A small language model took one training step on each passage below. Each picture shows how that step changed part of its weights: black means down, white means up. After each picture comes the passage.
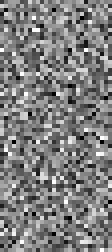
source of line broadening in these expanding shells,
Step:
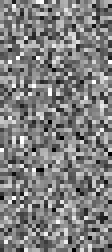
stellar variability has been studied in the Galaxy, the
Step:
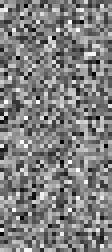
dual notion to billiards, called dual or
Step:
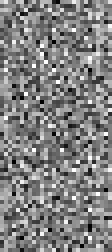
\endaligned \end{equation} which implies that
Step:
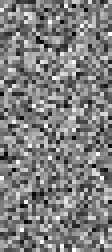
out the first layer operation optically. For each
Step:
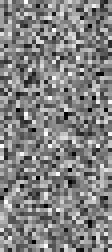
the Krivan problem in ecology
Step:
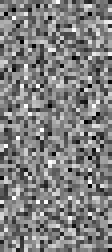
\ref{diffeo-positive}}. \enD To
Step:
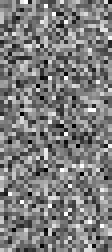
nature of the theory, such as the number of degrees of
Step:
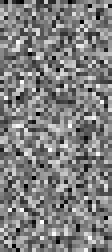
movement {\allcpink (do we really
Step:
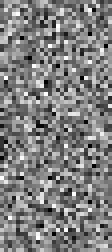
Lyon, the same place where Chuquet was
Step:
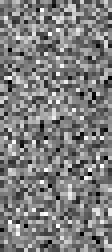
$\YY_{n}$ and use instead $\cup$
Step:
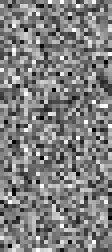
\hspace{0.7mm}\vdots &
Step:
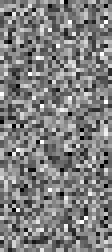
we approximate the dynamics of $X$ to first order around
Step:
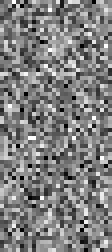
associated to cellular decomposition has been used to prove this.
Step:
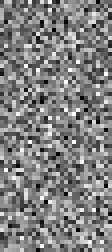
the bottom row. Write $s_jT$
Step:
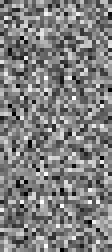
describe the tools of probabilistic combinatorics using the
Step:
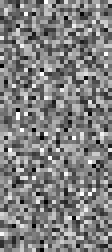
into measurable intensity variations. The technique exploits optical interference
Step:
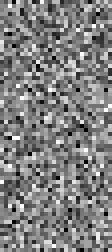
the pivot scale $k_{p}$. It is
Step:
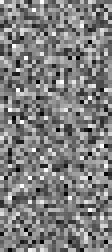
(b) a DE equation of the state parameter $w
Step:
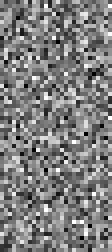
done near the data? Some examples, such as compression
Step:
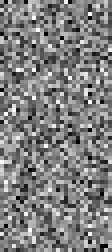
(\cref{alg-admm}) to see how various
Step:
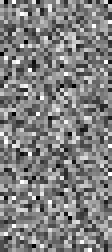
available information, meaning their control strategies may be
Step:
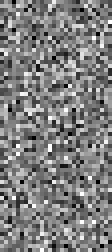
the Quarter Final. Ranked
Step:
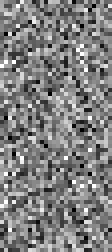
taking into account two impedance matching conditions
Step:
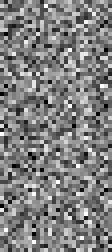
track the ground truth with less bias and more accuracy than
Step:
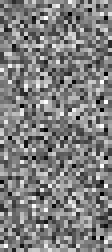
$n$ and $i$ refer to
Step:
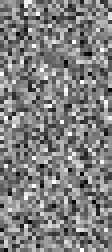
protocol for the cost function with a positive definite weighting
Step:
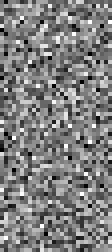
models are not suitable for real clinical environments
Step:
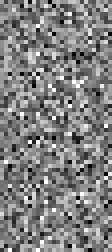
of application such as analysis of algorithms and data structures, statistics
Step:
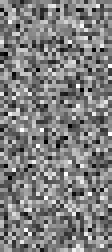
relative cotangent complex of $g$ vanishes.
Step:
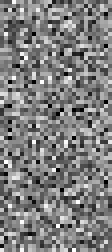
substituting $\hat{V}_{IR}$ from
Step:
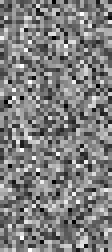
the simulated domain. In the simulations, the thickness of
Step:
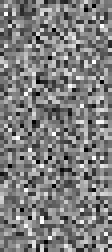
the exponential term always {\em suppresses}
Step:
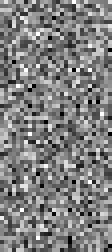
\end{eqnarray*} We consider the element in $\mathcal
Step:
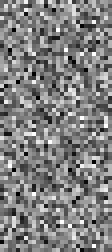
singular points of this metric. So lightlike points play key
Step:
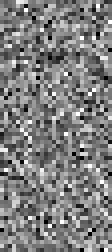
Similarly, ML-based segmentation and detection tools
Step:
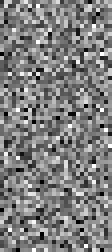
of the cell axis length $2L$. A phase
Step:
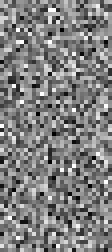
superstructures with different sources of damage mechanisms
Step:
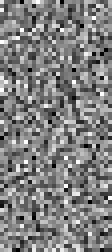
it allows for further manual editing, which is
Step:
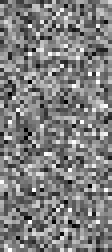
,% \end{array}% \right. \qquad
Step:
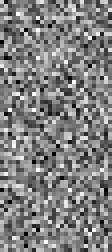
average frame from the Kerr movie
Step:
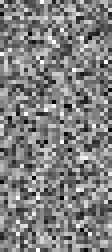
present phenomenological energy functionals of non-relativistic mean field
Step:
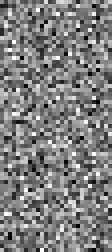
invisible axion. Such analysis is also very
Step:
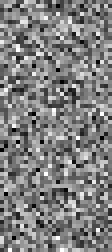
thermal wave speed, employing the CdH technique to
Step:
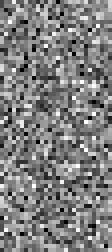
\sum_{\substack{i \in B(l)
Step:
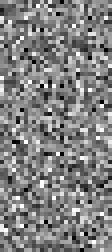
= \underset{\substack{ S \subseteq
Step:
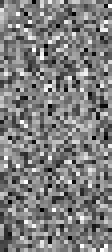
slowly varying or not at all, the second term in
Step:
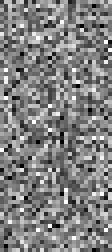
prove the validity of that method: If the jump
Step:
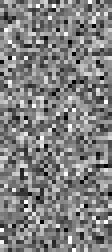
in $P$. For each $M\in
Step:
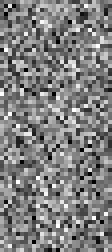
data points is $\sim$40 times larger than the number
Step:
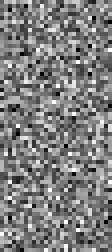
\\ \scriptsize{$L^{obs}$ (erg
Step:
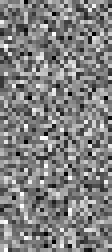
unmixing problem in Hyperspectral Imaging
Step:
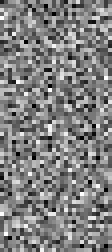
item at its third position will be greater than for a list
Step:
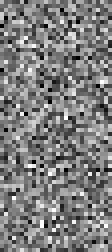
DEM. These prominent ultra-urban
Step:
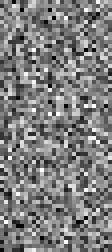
to the specific geometry. Consequently, study of the
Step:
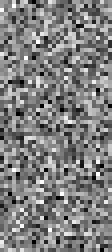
so that, analogously to the BK case, the
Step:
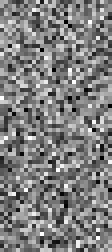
presented by T. Matsuki at the International
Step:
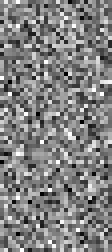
for integrating other types of prior information about $\Gamma$
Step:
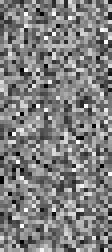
robust design, the magnitude of the sensitivity function for the
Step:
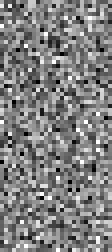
(z\partial_+)^n \, \bar \psi
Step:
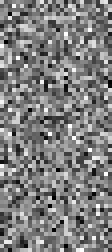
In particular, for the simulation of technological processes,
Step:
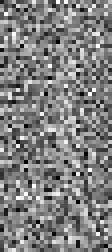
This resolution is suitable for observing seasonal patterns within
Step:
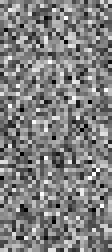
conducted in Italy and China, selected to reflect
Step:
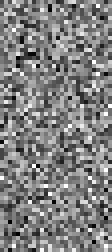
Xe irradiation are taken from ref.
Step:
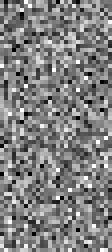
unique critical point $p=(t^{1/k},
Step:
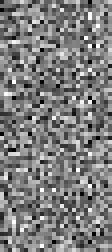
\begin{document} \title{Generalized
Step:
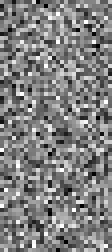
relativistic orbit equation, is simpler than standard textbook
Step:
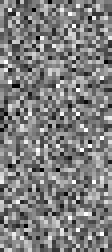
$\varepsilon$, where $\widetilde{c}_{d}^{\
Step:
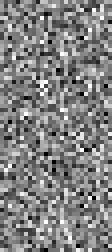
The author would like to thank Changjian Fu
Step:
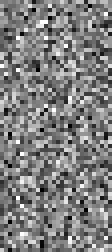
approximate computing, unary processing, in-memory
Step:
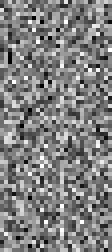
{The Fibonacci lattice}. \newblock
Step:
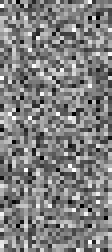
\begin{equation} \begin{aligned}
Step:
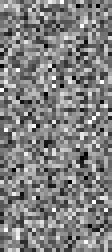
reflect the charge deposited by the
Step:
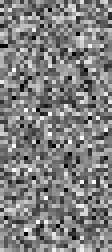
leads to strong constraints on the~$N$-point functions with
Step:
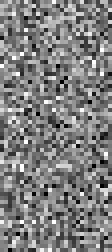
to get from the Taub-NUT
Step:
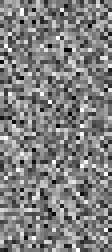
fundamental theories of particle physics. The different particle theories make rather
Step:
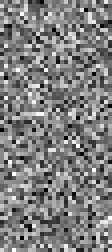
the solution for $l=100$ time-steps
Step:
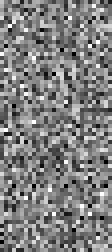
following characterization result for $\,W$-polynomials,
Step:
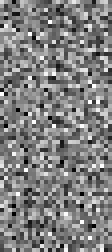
Objectives: \begin{itemize} \item
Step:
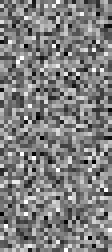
\ref{Figure4}a and b for $f
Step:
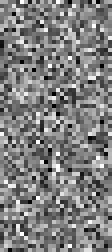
principle, i.e. $\langle Q_{{\rm
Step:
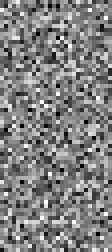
a total of $81$ degrees of freedom. In
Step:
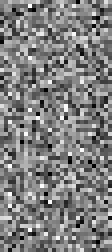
is not antidominant. The smallest weight of
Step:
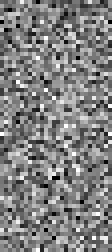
in which we are interested and satisfies the required
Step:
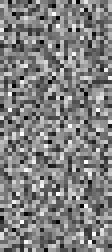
SU(5) GUT} \bigskip \bigskip
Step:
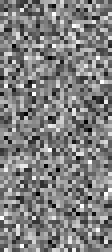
$Z_r^{1}$ is nothing but
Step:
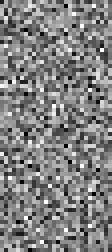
atmosphere. The atmosphere is heated
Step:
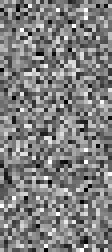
energy results in a depinning field proportional to
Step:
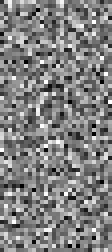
manifold $M$ is the quotient of a simply connected open
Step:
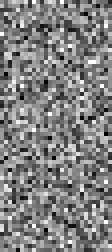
algebra system Maxima~\cite{Max}.
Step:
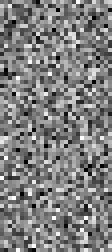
the maximum of pole orders at individual points. For
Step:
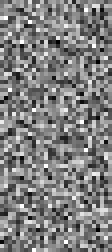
Chang, J. Ma, and D.
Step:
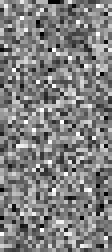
Resonance}\ }\textbf {\bibinfo {volume}
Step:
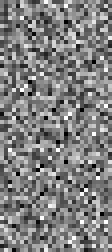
by bounded weight functions. The first of these procedure has already
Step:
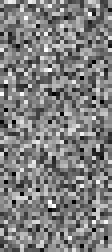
Brownian excursions have no double
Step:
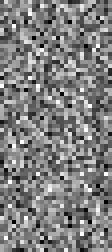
and speculations}\label{s8}
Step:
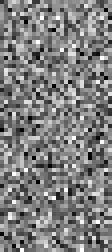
the following \proclaim{Conjecture 2.3}There
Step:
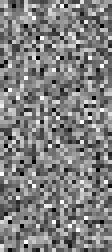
$\Delta(0)$ is the amplitude of the ground state
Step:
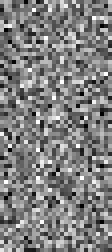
in the Hilbert space $\HPt^\ell$ restricted
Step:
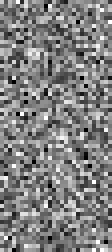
encoder-decoder model is a commonly
